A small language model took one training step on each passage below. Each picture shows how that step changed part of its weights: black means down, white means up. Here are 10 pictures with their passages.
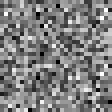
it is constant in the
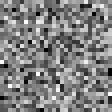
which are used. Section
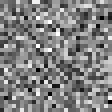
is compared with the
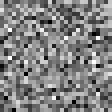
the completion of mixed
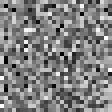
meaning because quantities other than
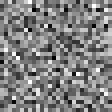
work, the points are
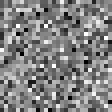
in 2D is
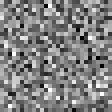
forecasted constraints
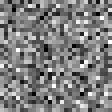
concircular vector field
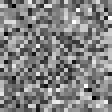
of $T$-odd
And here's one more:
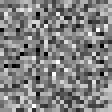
duality is what allows us
